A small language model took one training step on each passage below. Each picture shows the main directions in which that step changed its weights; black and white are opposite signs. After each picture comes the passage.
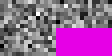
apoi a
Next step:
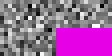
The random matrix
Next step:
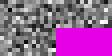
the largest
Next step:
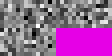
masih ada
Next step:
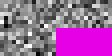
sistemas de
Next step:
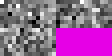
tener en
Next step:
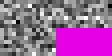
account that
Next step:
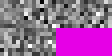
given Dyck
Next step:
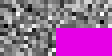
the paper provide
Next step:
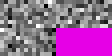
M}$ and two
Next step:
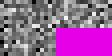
causal entre
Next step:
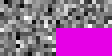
with exponentially
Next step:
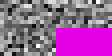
and the best
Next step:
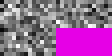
$$ From
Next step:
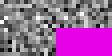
results reveal
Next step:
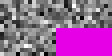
; \draw
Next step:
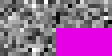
sendo o
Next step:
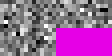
itself being
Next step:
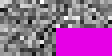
and the second
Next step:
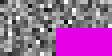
We provide some
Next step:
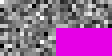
комического и
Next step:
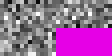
tamanho da
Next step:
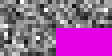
So, though
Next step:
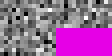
We calculate
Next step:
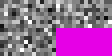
a zero of
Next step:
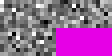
OF THE
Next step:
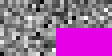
parts formula for
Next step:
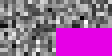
parameter varies
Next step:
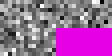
let us apply
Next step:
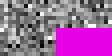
regime error
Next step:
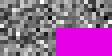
conjecture and
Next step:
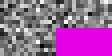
$P$ and
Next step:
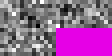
bundle structure of
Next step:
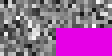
classical restricted norm
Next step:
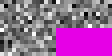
mostrar una
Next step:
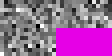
of getting three
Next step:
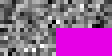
conjugate to
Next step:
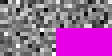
is necessarily
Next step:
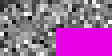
that a probability measure
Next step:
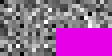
latent class.
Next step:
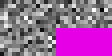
\sim and
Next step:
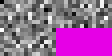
chiqarish va
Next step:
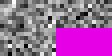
in distribution to a
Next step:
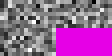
\colon U
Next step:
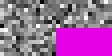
$R$ and
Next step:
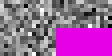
uchun jinga
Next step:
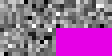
las relaciones y
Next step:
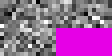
that $f$
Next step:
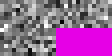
meet two
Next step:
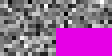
will work over
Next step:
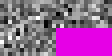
Bereich der
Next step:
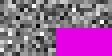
\infty,$ and
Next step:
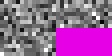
to decide
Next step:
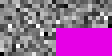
introdus ca
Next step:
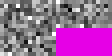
$$ Note that
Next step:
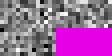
problem. In
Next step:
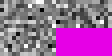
justice in
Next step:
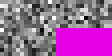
projeto e
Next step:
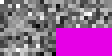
de Henero
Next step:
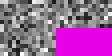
every open cover has
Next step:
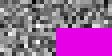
iterate can be
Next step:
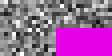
first map is induced
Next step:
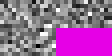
the unit sphere
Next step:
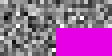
the basic form
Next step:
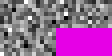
de la relación
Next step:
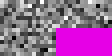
in the mapping
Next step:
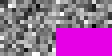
a multiplication by
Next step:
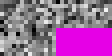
vertices (see
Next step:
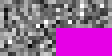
Rossiya va
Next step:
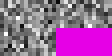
long exact sequence:
